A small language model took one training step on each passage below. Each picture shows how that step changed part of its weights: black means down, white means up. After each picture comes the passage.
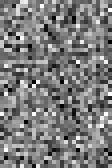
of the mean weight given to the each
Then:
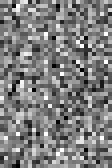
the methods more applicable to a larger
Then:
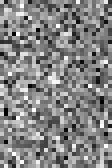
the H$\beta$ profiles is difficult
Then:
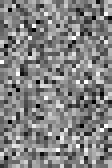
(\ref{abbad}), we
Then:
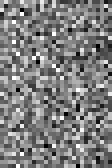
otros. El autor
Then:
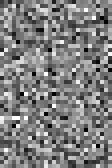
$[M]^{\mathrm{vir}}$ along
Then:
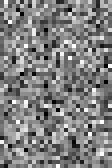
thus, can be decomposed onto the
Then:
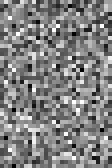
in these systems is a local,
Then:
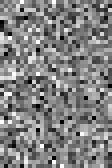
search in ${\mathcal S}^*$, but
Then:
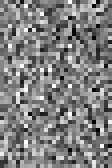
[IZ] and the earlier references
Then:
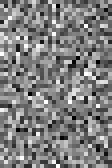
terms $n_T$ in the
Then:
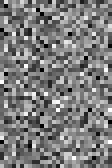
de educação e pesquisa,
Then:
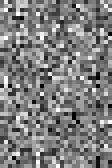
and to estimate the null proportion
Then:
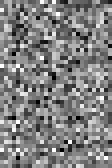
Grenzenlos Digital
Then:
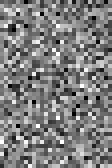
$U_a$, while
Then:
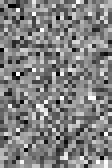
в том числе
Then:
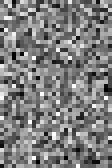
demonstrate this, we compute and compare
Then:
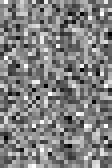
SO(3) and not the
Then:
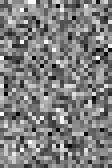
all~$\beta \leq \bar
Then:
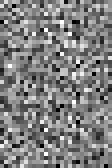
Поклітару, що
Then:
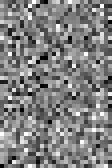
\Lambda^0 N) \neq
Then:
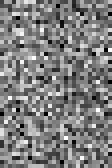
(see operational conditions details of the
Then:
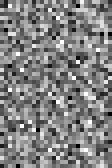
man im Modus für Tiere
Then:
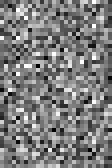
boshqarish Adabiyotlarda
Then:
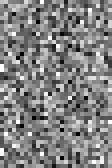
*The Journal of Social Sciences and
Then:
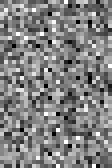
NVSS radio images are of
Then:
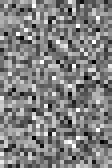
dalam meningkatkan kualitas
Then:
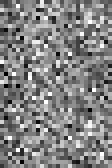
Medical University ORCID:
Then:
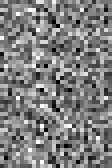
scop terorist,
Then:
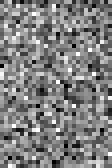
by the limit $\e_g
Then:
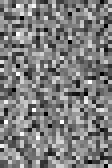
a "nice" estimator in expectation
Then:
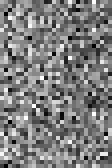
tetrahedron we obtain a
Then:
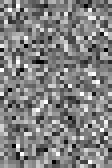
- Organização sequencial do
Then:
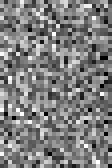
group $G_q$
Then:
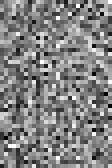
1.4, part iii and
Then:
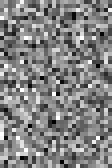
integrand in $I$ is only
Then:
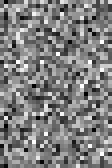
the QPU based on the
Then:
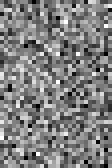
respectively $\delta = 0$ dan
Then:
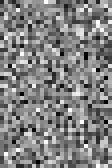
will refer to all of this as
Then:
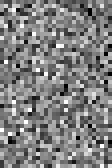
i.e., for functions which do
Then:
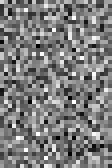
va ishonch munosabatlarini
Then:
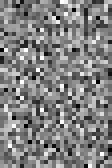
которые определяют его
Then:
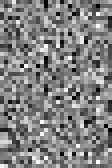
A, SANTOS
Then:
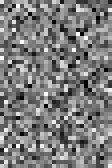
confronto refere-se
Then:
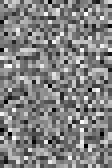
Центар у
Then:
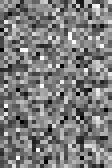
таркибидан сирка
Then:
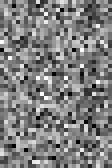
было выполнено
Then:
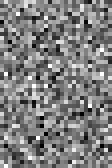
supported by Institut Universitaire de
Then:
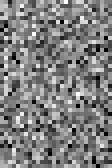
minutes, then the trip is
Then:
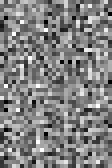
the Stein domain given by
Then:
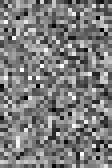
del racismo y del
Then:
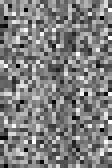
of the bosons in the right well
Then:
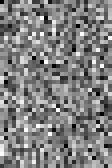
of lines $b_{t}$ and
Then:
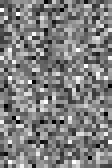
bo'yicha Toshkent shahar
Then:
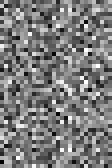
qo'llanilib kelinmoqda va
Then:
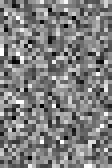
the above calculation for $U$ corresponding
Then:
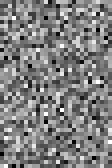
into clusters, each consisting of a
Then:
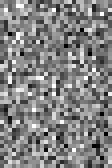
is also a cooling period for
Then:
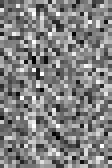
di Kabupaten
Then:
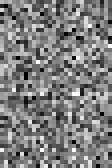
o'zi o'sha jamoada
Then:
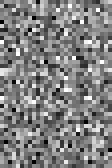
лишь через 150
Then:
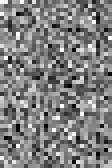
une représentation de ce que
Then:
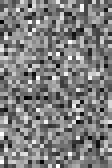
from the combined sample by $\sim$
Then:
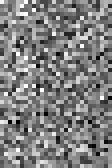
understands the user's request.
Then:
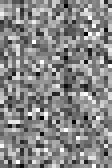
Radio and Television*,
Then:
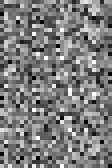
va kerakli tipdagi momiq
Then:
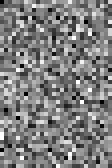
between the states $|\psi\rangle$
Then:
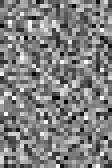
imposed at $z=\pm
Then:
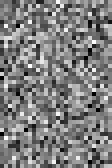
most successful models which can explain
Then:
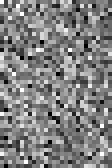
cases the smoothness is achieved by
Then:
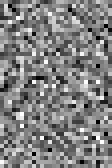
(the $ j=0 $ cases
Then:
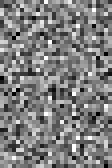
v\}$ for some $v\in
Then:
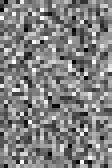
integer $\Jab$. The number of
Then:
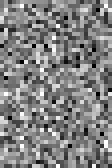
and $H_{ext}$ are
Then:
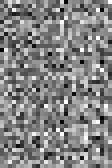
финансов и
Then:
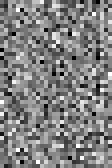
de recepción: 25 de
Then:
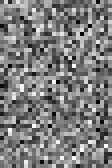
pair. We focus on the statistically
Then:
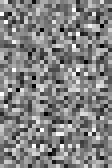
power-law vortices solving the
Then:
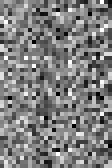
récemment fixé
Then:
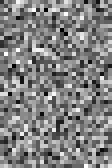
problem, we picked a random
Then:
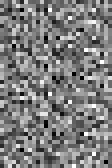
menen sinonim
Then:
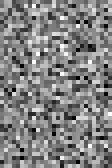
database) according to
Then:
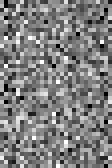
is experimental time minus initial 15
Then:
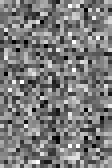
знайти іншу
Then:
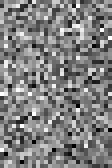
is therefore conceivable that beyond the
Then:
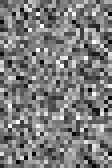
salohiyatga ega: u
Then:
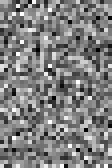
with its bivariate generalization
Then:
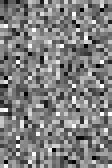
packings...} \title
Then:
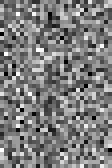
perbatasan dan daerah
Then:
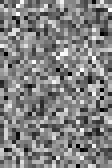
dimensionless corrections to be calculated.
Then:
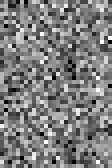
the variance of the number of vertices of
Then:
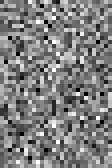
details are addressed in section
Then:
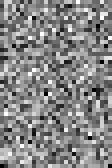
as can be seen by comparing the
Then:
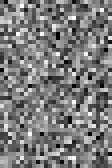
the specific heat can be computed exactly
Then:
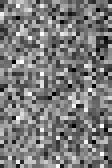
residual head absorbs the simple
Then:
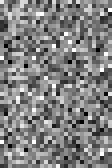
is just the residue field
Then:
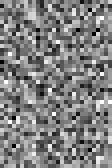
tidak diperhitungkan
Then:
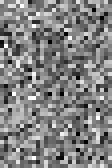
This paper is a narrative
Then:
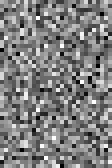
to depart from the others at
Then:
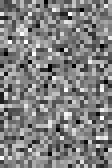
bands is equal to (0,
